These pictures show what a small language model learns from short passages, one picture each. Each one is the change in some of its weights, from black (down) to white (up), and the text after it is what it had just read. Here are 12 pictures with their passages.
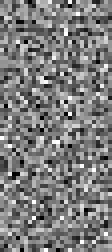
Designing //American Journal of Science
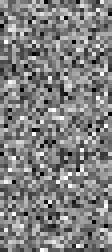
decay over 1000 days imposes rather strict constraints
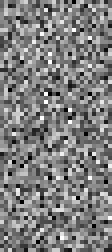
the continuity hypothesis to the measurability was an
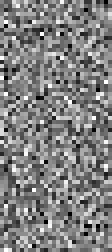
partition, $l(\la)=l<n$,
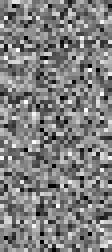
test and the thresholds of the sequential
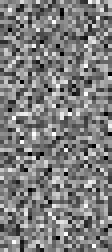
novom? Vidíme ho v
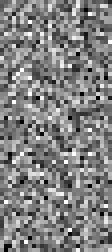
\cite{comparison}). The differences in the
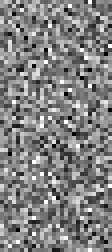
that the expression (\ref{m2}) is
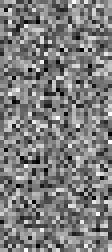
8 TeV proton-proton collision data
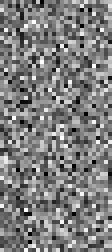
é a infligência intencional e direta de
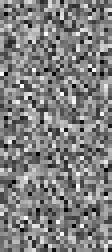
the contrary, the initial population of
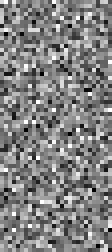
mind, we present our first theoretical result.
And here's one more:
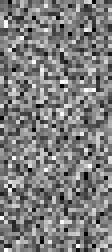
class \(\Bootstrap(X)\)
